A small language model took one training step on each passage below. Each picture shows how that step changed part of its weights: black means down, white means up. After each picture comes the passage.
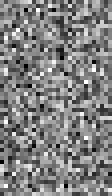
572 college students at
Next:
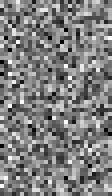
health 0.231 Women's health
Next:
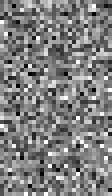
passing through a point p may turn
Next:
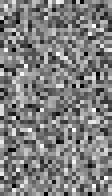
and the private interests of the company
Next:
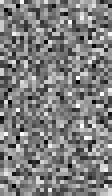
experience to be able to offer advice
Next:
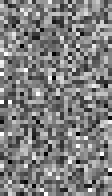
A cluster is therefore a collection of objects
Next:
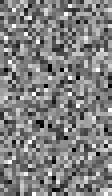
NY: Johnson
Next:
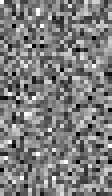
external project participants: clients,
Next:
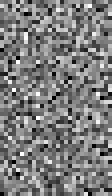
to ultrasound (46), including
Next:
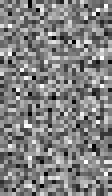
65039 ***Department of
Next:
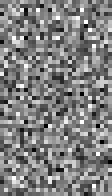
the offer, the prompting for
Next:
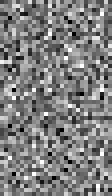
and Guidance - General
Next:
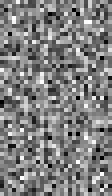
inam). Peasant holdings
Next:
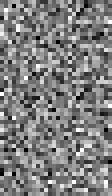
terrorist activities[1]. The
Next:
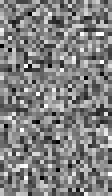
example is the cutting of the
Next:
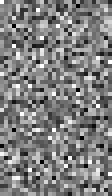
algorithms, including artificial neural
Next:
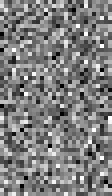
filled with concrete material was
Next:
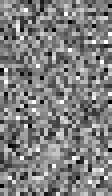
when the chitosan is reduced to
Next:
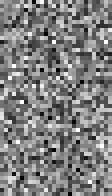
rate of new product development. This was a
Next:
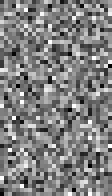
time authorised or otherwise violated
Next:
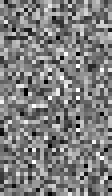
Light Dark 2AM-3AM
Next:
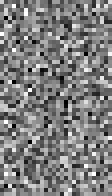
do not have adequate funds to
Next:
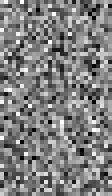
illustrates how documentation, open
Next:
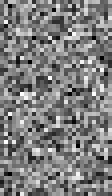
Bath Tourism Region of
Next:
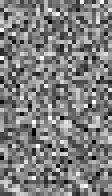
strategies to mitigate class imbalance.
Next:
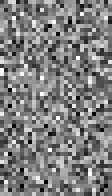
educational expertise, the purpose of the
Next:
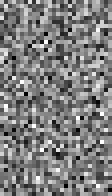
the performed research, where the environmental advantages
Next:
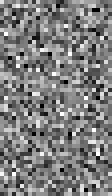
confident in English. However, the research
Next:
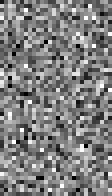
organization commitment, top management involvement and
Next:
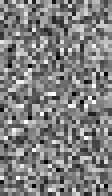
the study of magnetic materials.
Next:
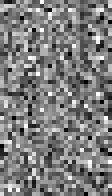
inorganic substances in water and
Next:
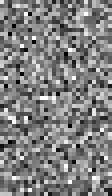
assigned to M-N and
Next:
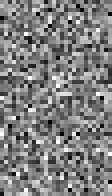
atheromatous plaque of
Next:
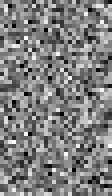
Compression Moulding light guided
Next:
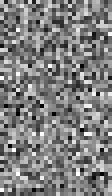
the population, the connection between
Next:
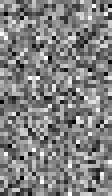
hours proved to be more effective in improving
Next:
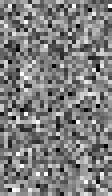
in place.* Many of the knowledge
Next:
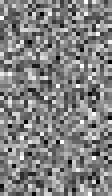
only about 15% of the total. There
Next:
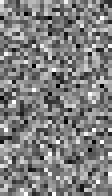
representing different values for star 2),
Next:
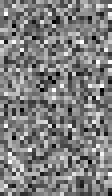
They define trust in a brand
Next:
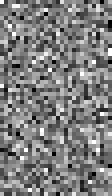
should be properly studied in randomized
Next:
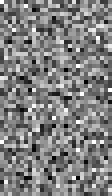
on the SWOT analysis In order
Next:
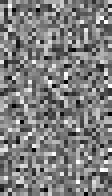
Forest classifier. References
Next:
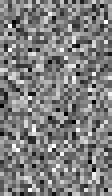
study and divided into two groups,
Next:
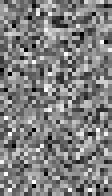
V1 and V2 with bare
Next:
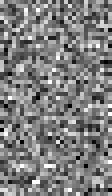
an equilibrium wage.
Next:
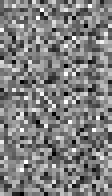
econometric model to identify the relationship between
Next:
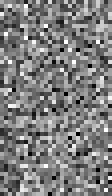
to bottom slope. Most
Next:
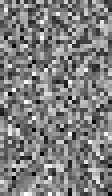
from patients in different wards at a
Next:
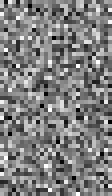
Serial 4 μ m TMA
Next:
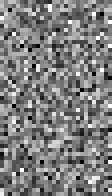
scaling up of the hard chrome
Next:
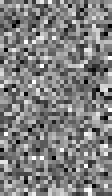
between treatments, including information on
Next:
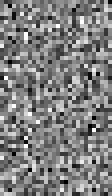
to prior incidents you have
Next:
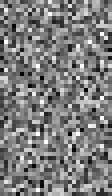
We greatly benefited, since the
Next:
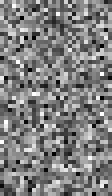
is valued at 6.08
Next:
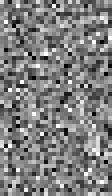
increase with hyperthreading. Therefore,
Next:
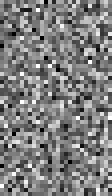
al., 2009), and have a natural
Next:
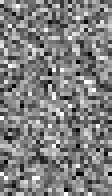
may represent a promising, alternative
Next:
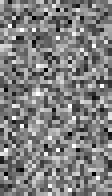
findings still provide valuable insights. The
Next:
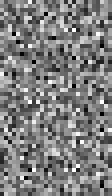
speech acts detected by
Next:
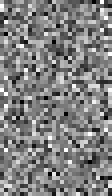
balance ball, inflatable
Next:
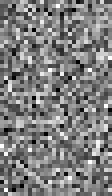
soft environment. Additionally, we study the
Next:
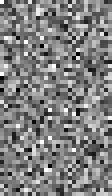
truth functions," *Proceedings
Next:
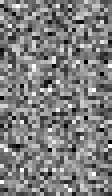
may fall into poverty
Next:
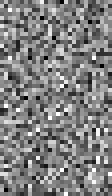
and absence of extra maternal
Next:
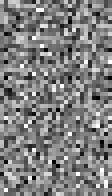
carbohydrates. The
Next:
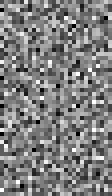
the verticals and end users.
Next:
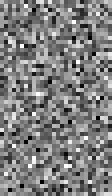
of PPC in order to monitor and
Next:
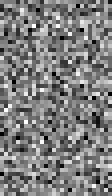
cell culture prior to virus infection. When
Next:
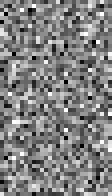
fixed within the cloth directly [2].
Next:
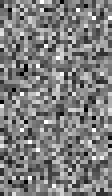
stresses and the subsequent mechanical behaviour
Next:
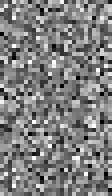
carried out. The fact that Amir
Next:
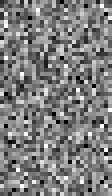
when the lateral force exceeds the
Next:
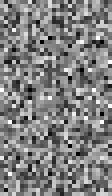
Special attention must be given to
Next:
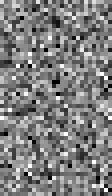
is relatively high. Due to the high
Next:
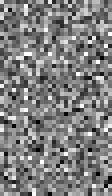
to store water, to the capacity of
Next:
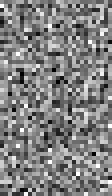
biopolymer extract at various
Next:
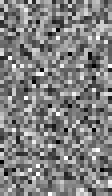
the specifics of disciplinary impacts on
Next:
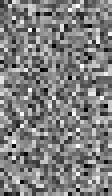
a medial cluster within roots,
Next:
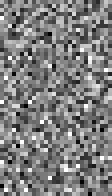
lack of certain nutrients, such as
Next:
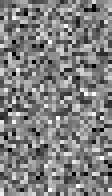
individuals are more willing to hold on to
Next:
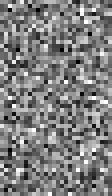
in a male to female ratio of
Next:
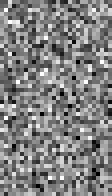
some variation among nurses and across school
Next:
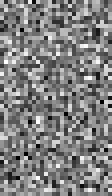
the general population, and not of an
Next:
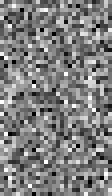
have a variable and a conceptual variable.
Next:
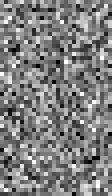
low. The dry contact is connected
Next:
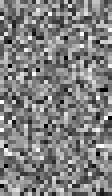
self-efficacy, cultural
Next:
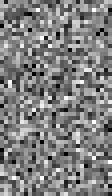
participants the MSRIES-R
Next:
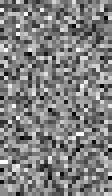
(intensity versus depth) for
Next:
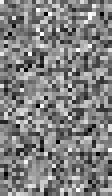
mapping offers a powerful tool for
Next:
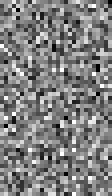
most common [13]. Table II indicated that
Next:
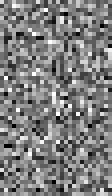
has a severe time requirements to keep
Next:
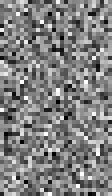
presented in this document. This deliverable,
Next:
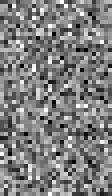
interquartile range)
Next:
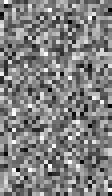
extraction, Embedding,
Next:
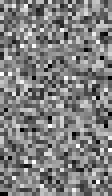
to 5) was mentioned was then expressed as
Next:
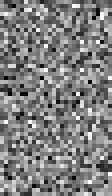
by inflammation at the injection
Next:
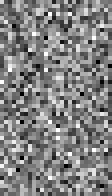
primary school teachers' readiness to interact
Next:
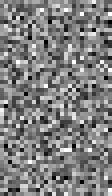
evacuation. Pressurisation
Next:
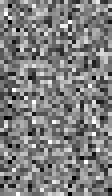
with. - Any authentication
